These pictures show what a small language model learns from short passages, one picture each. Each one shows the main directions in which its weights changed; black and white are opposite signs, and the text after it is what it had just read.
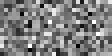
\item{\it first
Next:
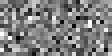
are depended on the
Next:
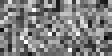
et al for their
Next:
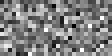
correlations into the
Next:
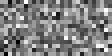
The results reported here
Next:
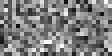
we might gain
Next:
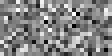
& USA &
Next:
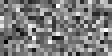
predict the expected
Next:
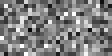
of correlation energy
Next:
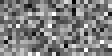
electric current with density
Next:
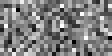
one we adopt
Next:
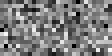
packet parsing
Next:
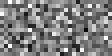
which is in the
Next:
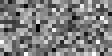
dilation rate $\tau
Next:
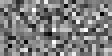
applying a local
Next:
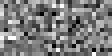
method, where at first
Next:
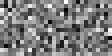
with a cable of
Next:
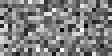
the limit $T
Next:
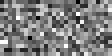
parallel to the
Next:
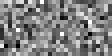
$N$ or more
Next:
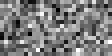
use two methods to
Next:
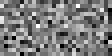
atom gives
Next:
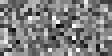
are attributed
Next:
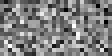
determining this vector.
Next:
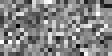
absorption of the
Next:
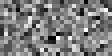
reported in the
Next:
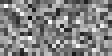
that, though in
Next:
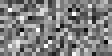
over the space-time
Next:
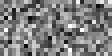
is assumed for
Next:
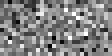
thought to have
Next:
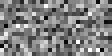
\hline \hline
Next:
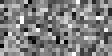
deviation of
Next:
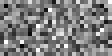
attention to the
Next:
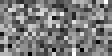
photon emissions in
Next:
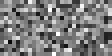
implementation We
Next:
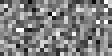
its transport properties
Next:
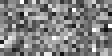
So far we
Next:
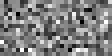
and optimized structure
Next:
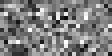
do not reveal
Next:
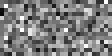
infinite stack of
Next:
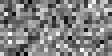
options because the
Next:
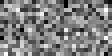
speakers align
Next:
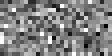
resistance curve
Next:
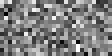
widely used
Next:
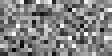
marked by
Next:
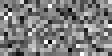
of spinless electrons
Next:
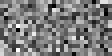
elementos del
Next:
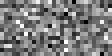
jumps in the
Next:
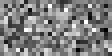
of dipoles
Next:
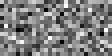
theories. In
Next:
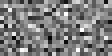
the probability of a
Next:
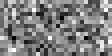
as a modification
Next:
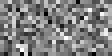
underlying function,
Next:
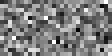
part (ii) of
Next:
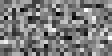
is parallel to
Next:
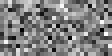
high temperatures or large
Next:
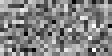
idea on how
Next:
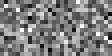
cannot be completed
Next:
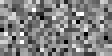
directly in any
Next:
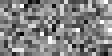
magnetic vortex lines
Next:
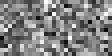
this work, we work
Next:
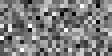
our theory if one
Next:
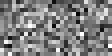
network level, yet
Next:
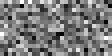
a single laser
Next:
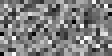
in the $y$
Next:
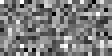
wedge number
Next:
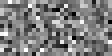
which depends only on
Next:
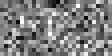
neighbor method,
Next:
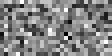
a relevant
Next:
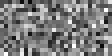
achieve both
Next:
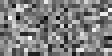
the Magnus
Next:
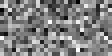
with their measure of the
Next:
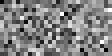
phases. Using
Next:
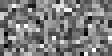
baryons to
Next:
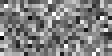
calculation, the central
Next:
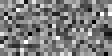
IP was selected
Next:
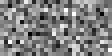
Note: The
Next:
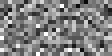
in Table~I
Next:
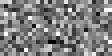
shown in the top part
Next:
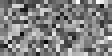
qubit. Using
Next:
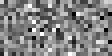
or collapse
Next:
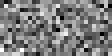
work, women
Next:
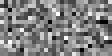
with a width of
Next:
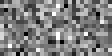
it needs to
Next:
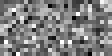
estimates of distances
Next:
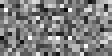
distributions in the
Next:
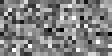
and maximizes that
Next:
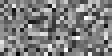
is inspired
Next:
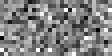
models trained on
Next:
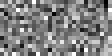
OAM equal
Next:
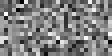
IDE where
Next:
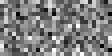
distinct from
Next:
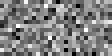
\}$ were set in
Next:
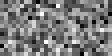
process for constructing the
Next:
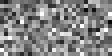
determined from optical
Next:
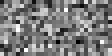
role of 3D
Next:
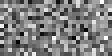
the input point
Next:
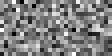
we deduce
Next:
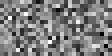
is deeply
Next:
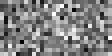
\\ \indent
